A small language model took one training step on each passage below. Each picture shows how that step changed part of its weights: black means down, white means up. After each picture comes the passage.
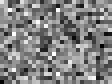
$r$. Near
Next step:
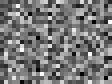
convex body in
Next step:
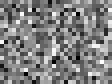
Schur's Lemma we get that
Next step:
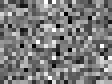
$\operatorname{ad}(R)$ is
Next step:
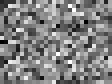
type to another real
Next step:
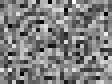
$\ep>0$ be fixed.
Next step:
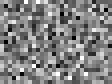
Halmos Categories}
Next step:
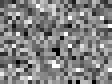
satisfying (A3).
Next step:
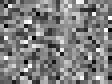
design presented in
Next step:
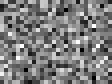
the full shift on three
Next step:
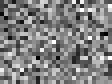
generator to~$1$ is
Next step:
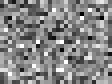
the remaining optimality
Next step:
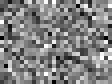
is flat (Corollary
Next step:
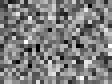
submanifolds. In
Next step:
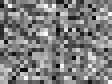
\(n\) are defined for any
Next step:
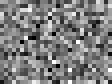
even $k$. The author
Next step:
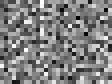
fact that $\S$ satisfies the
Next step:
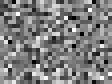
constant which replaces the
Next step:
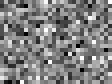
$X$ is normal and contains an
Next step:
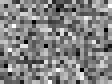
functional to a subspace or
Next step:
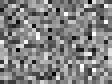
of a critical degree sequence,
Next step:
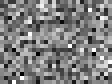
such that $C$ contains
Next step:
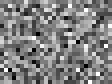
. Several applications
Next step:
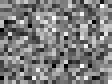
is superior to existing
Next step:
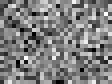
of rank $t$. Now
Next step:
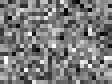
$ follow a Poisson
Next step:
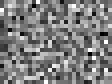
indépendante de
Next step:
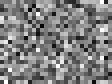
is a self-contained
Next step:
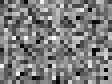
other vertex $w$. Then
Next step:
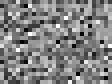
$p$, onto which we
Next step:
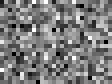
still denote by $g$.
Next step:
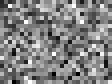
restriction to $E$ of a
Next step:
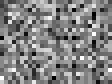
if, for each positive integer
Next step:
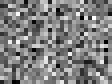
and $M$, the action of
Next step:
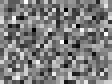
South Africa}
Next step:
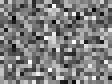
Banach space $X$
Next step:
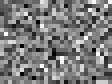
example, a conformal vertex
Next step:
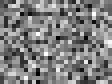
value of the source. The
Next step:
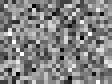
of Theorem 4.6(b).
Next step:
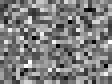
graph obtained from $G$ by
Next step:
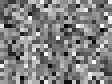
representable presheaf of
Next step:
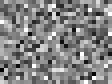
generalized solution \begin{equation}
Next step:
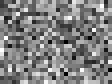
time with $\tau_i \geq
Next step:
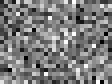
mean value theorem, we see that
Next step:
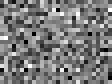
the possible steady
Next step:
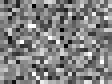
This result disagrees with
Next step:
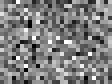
defines a generalized complex structure with
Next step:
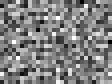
$m$. Note that the set
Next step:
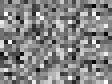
\ee \section{General
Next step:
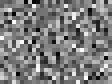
roots. We put
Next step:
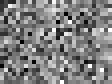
type is thus determined by
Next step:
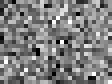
sharp interface limit for a
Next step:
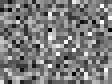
Fourier transform yield
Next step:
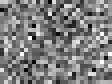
of this map with the conuint
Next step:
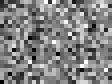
is an edge from $i$
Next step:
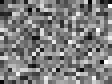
see that the first summand at the
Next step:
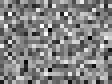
\leq \epsilon,$ we have
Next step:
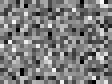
\in \mathbb{N}$ and
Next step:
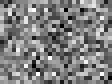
an absolute minimum
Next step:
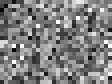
been categorized by the definition of an
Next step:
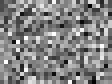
where $W_t$ is a
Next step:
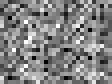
of mathematics
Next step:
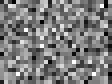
arises is the existence and
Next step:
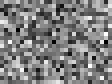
function to be \begin{equation}
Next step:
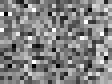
sequence, the number of triangles
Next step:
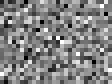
admits a piecewise
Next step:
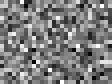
\text{triples from
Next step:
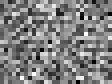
every point of $M$ and in
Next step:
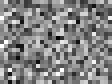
\end{eqnarray} For
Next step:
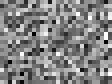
$\delta>0$ such that
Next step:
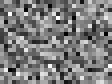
in Theorem \ref{thm1}
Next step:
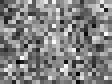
process $(G_n)_n$
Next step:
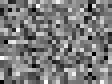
minimum at some finite
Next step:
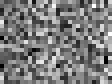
order deformation are the Lie
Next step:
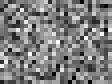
of a dynamic system
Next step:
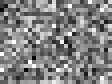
function supported at the point
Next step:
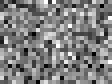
is the sparse approximation
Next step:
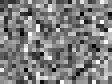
latter must be trivial. As
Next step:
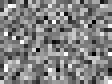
pseudorandom number
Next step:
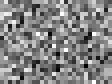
\end{wn} In what
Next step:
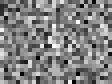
function $f_0$ and
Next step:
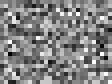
\ref{Le5} is
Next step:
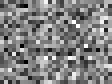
$V$ is closed under
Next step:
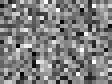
annihilator. We need
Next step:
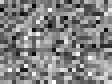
the sufficient condition for ${\sf
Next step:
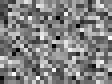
current estimate from that of
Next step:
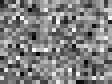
by taking the matrix elements of the
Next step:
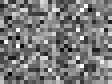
the characteristic polynomials of elements
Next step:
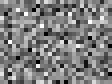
\newblock {\em PhD
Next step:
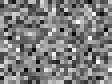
the strong thresholds and
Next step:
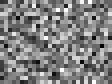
assegnata in
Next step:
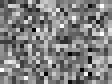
more closely are symmetric structure
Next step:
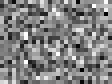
the second term on the RHS
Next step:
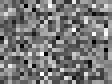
Lagrange stability in
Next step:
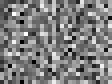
nodal importance can
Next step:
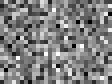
the two sides of the
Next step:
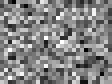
along the temporal
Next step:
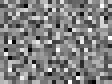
$s\in S$ and for
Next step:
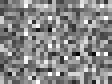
}+\varepsilon) \] Hence
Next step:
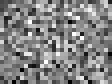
sequence of $k$-points
